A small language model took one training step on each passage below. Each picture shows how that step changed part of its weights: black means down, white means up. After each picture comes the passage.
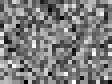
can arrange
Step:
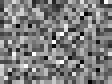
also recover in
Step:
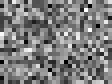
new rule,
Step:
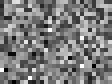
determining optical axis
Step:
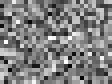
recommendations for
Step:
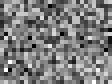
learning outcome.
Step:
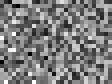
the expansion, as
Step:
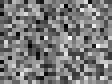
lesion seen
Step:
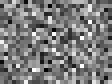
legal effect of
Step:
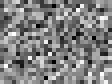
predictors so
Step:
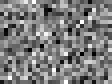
\hline System
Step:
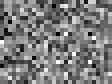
been discussed in the
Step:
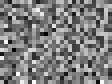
a higher number of
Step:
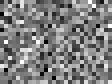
TABLE I
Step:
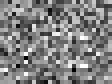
with probability at least
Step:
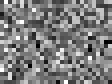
Journal of
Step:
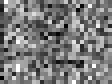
behavior of these states
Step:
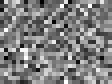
implication of the
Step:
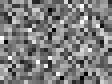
an output signal that
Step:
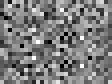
past history
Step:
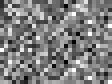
on Serum
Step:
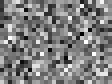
defines a
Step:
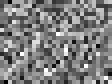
of two of us
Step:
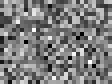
application in emergent
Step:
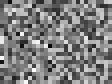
of slow
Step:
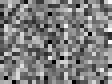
workers and those
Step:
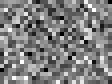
well as data policy
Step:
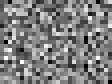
of AI?
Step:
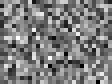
set of images.
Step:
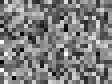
distribution, we
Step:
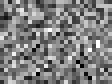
fluctuating network resources
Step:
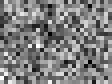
dynamics can be
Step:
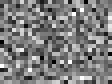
AN, et
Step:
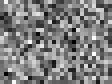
electron trap
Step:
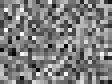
compared to other
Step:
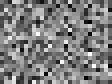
were conducted to assess
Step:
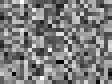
The degree of
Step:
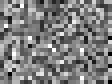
RTT in
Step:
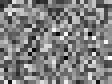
in part by the
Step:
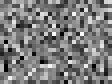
to quantum transformed
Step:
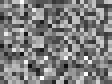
The resolution of
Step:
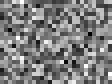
The aim of the
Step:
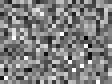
a growing
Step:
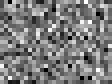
body sizes
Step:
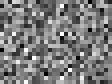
spider abundance
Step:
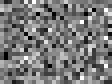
\node at
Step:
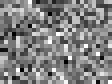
that the total length
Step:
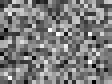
in the simulation
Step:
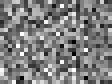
applied to various
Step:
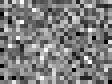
Abstract An
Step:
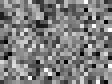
ground electronic and
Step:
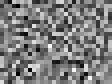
the value of a
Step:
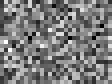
survey for variable
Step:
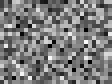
is a density and
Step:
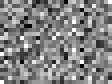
aspects while
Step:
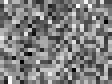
material as a function
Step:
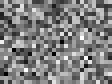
three stages
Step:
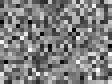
have been derived in
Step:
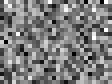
beam. We can
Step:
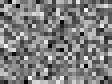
sensor at
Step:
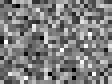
the capitalist
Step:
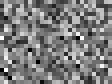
cases ICG
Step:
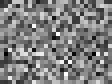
for the stable
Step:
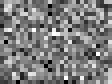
problems. Since every
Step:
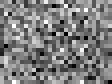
cross-section in
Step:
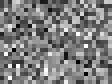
is the loss,
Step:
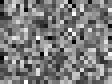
rest of them appear
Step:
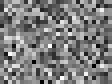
throughput of proposed
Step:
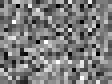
each of the
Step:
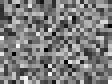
plug those values
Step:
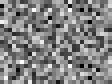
a screw
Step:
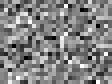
atlas of
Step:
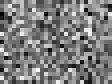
Agency AU
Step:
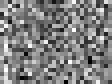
S, Garg
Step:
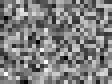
values of the
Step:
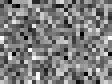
the distance \(
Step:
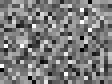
to form CO and
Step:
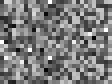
galaxy background is necessary
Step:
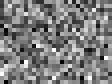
type used in the
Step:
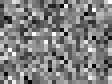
refinement information
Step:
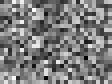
In this paper,
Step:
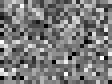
literature, thus,
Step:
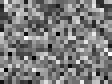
musical structure from
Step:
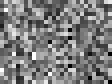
aiming to
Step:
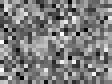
geometry, which
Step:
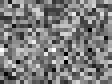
3 Melt
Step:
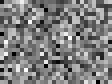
Since these bands
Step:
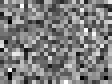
COPD in
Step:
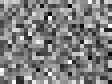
apply to
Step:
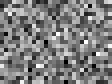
in some discussions
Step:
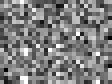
The simplicity
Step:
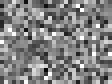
formal analysis.
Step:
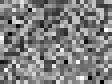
Although all methods
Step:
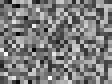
the behavior and
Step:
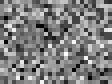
limit will be evaluated
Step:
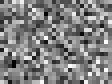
Concerning the
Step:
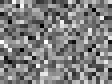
Code, the
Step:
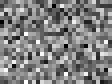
shown with plotting
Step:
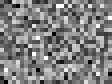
the studies of
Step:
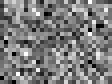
effort involving
